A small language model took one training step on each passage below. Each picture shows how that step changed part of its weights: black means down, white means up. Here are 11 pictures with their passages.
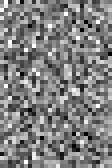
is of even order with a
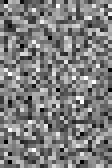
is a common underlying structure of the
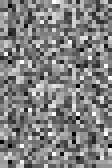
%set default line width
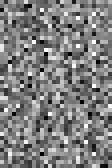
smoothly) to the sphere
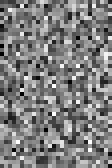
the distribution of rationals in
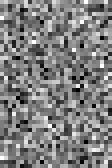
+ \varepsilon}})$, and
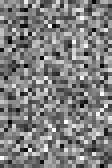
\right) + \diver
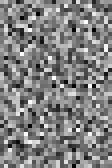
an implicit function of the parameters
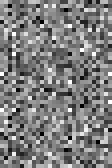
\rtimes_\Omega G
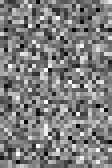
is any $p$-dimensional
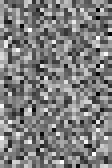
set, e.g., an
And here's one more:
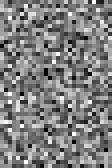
M\ee and by the
